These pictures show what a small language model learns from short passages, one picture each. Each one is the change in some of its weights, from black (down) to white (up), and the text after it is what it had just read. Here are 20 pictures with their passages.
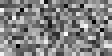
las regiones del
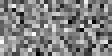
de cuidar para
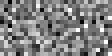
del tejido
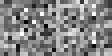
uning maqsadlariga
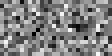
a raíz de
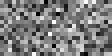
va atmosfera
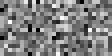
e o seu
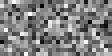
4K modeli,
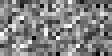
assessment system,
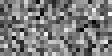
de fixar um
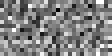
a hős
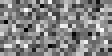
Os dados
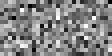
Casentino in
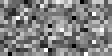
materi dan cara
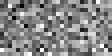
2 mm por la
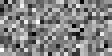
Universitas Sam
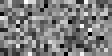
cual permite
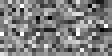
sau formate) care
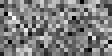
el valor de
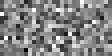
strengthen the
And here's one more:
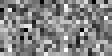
des activités
